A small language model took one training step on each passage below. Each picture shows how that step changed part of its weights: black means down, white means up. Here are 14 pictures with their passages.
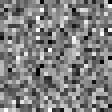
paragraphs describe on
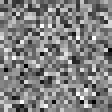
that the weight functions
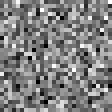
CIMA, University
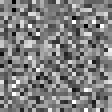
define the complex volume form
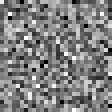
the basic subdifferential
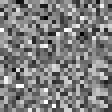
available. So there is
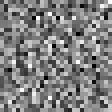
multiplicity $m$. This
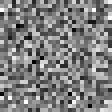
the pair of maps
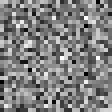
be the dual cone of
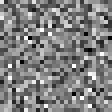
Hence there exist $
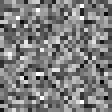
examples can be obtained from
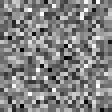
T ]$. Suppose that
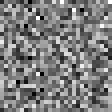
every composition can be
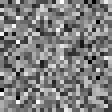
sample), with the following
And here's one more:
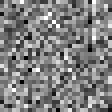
the rotation. This yields
